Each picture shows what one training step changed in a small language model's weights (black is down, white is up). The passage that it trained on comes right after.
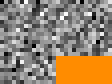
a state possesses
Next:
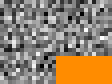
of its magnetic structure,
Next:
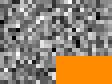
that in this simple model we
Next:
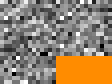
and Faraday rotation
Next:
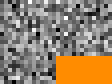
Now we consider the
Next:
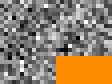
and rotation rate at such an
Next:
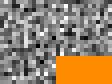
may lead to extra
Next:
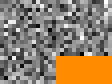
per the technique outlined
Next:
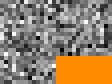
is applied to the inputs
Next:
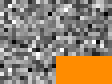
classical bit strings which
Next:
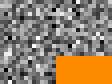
based on this cubic
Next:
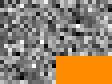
which are tagged
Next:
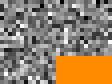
and a denser angular
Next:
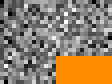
In component notation, these
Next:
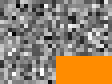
We derived the average flux
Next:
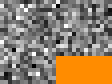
a $\gamma$-ray
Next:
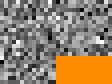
RF links,
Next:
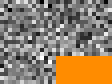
improves matching, consider
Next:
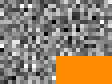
of our model to extend
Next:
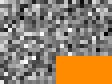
calculations bear out this
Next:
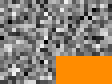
obtained by calculating the
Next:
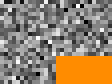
to reduce the solution to
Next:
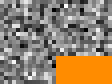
models. They can also be
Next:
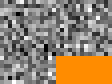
degeneracy of the
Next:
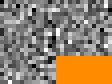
clusters) representing applications
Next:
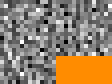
here we have three possible
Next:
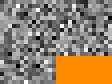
low-energy behavior (for
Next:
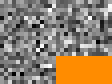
state tomography which allows
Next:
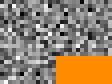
projection for polarization mode
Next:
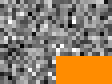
the principle of a local gauge
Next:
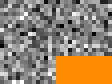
get various expressions for the temperature
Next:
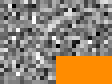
data delivered by
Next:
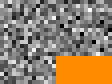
Priority Research
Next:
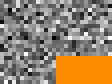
perpendicular, to
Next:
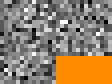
to an advantage: if
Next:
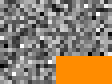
to be clarified.}
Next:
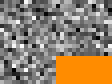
& NNLO fit
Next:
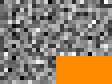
emission components; the inner
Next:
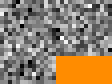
with an aspect ratio larger
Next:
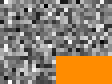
to obtain the Green's
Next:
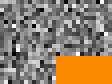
the page needs to
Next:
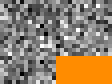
that at least one far
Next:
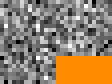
higher densities because of beam
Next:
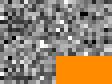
squares corresponds to model
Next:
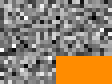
following, shown by the line
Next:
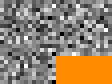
and the resulting human behavior and
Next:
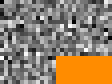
the filtered maps.
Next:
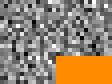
transmit past both
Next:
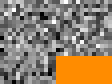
similar to the first model but
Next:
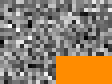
well as where it vanishes
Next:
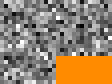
distant starlight calculations
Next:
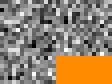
of the local variant.
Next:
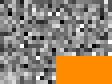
induced transparency
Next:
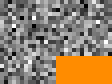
+ i \Omega_n
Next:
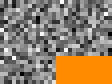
from jet measurements at the
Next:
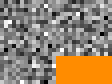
in detail elsewhere).
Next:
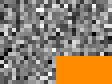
$\Gamma$ acts on
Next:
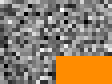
difference among galaxies in several low
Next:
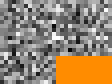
$j$. The closer
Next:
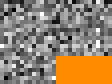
model, a model of an
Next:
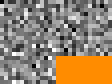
Therefore, the search for the
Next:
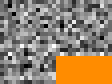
quasi-static behavior of
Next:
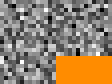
of pedestal
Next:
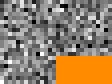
mode has the largest phase
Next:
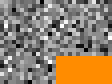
contradicts with data.
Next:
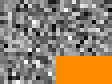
both the uniform distribution of states
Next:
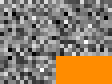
\mathbb R$ or
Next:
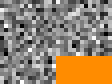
particle creation mechanism)
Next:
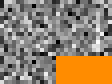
systems owing to
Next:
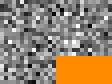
(described in
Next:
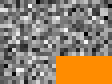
laterally away from the
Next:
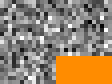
function of the principal
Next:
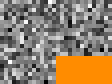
Fig. S4, such
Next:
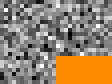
features, and regard an
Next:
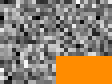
steps per site. By using
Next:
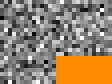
all degrade AP
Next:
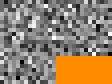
and system efficiency. Instead
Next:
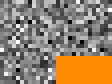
dictated by
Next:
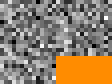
that, both these classes
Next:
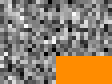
SDSS spectra were not
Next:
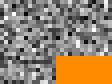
solid lines are a fit with
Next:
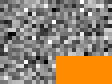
in the de Sitter
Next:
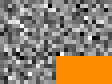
(QBER) and
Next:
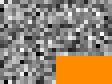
value is high enough to
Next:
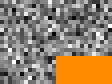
reported as black lines for
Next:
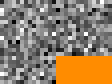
Noether current}
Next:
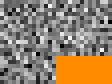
ultra compact radio
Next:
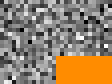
$\stheta$ from
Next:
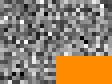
latter commonly employ additional
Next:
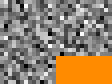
and reference observations and how much
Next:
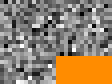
the spatially homogeneous
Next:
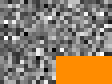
uses deployed
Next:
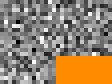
In the linear response regime,
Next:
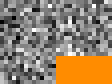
the over-sampling
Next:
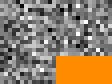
\end{eqnarray} where
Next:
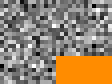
motion one sigma uncertainty)
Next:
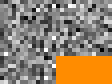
U.S. Department
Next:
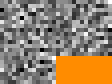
therefore consistent with our previous
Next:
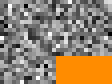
in a large amount of
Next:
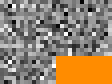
projections on the
